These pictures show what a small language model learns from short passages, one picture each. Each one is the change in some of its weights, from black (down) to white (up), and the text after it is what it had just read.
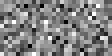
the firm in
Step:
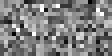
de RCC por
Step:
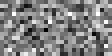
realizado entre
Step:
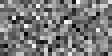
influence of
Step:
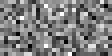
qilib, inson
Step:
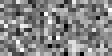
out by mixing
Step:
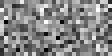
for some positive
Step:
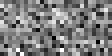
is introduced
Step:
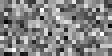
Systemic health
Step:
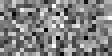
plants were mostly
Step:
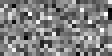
were found in
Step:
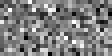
was considered, for
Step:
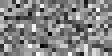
Vigo since
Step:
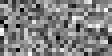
out that students mainly
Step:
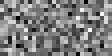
least six
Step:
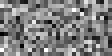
levels. This is
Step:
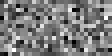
e orientação do
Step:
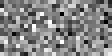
on a child with
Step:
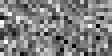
identified within a
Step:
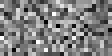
processes used **m
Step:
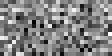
da corrosione
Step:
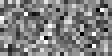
the perception of
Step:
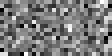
like the
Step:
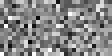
Mostly in
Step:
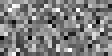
children with
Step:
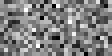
the t statistics
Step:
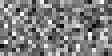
and control server,
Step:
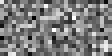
sign language
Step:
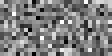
livre e
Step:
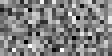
los conflictos
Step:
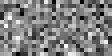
an edge and a
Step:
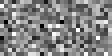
in particular after
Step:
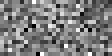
2 stabiliva
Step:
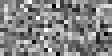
I: Und
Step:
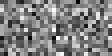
system is to provide
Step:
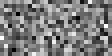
the controller,
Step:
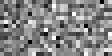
needed element for
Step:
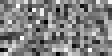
current AI
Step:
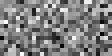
water from the
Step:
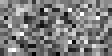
and the meaning
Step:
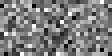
di PAUD
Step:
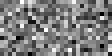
(EDX) was
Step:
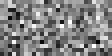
tais planos
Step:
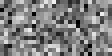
Я до
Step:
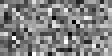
of living can
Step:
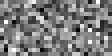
the procedure as
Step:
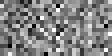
et financier
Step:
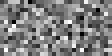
relevantes entre
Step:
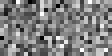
the principle of
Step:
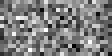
и займов
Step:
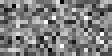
of early
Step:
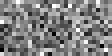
experiences related
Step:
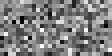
energy, professional
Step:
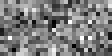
tez va keng
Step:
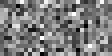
З його
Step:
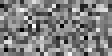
solução com
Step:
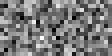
high frequency
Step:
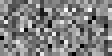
devising, and
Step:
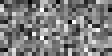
Med (Los
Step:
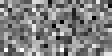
marosimi ham
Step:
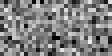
for maximum
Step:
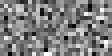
forms and programs
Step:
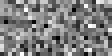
results hinders
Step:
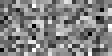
specific score,
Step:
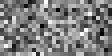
of the SE
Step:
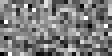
and transnational
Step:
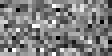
forest conservation
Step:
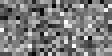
importância do
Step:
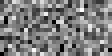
ценами на
